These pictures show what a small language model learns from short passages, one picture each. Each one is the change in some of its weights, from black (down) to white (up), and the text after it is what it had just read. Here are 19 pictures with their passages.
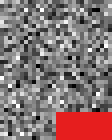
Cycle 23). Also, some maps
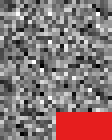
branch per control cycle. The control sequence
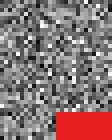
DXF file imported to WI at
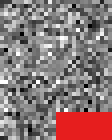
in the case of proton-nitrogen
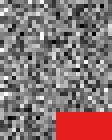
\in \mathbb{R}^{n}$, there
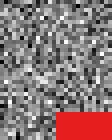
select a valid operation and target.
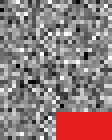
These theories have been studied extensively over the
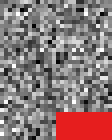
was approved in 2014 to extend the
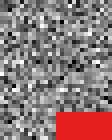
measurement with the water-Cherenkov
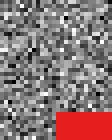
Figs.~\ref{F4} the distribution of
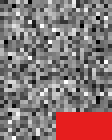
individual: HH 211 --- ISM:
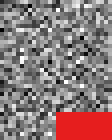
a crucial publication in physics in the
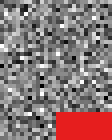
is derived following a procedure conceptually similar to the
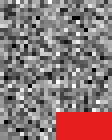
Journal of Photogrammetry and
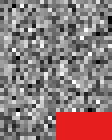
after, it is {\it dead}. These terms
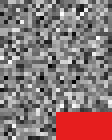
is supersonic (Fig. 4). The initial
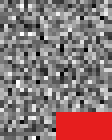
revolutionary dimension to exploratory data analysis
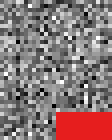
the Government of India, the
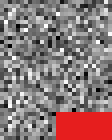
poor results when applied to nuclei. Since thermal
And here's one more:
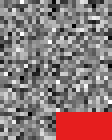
to invest more to their children,
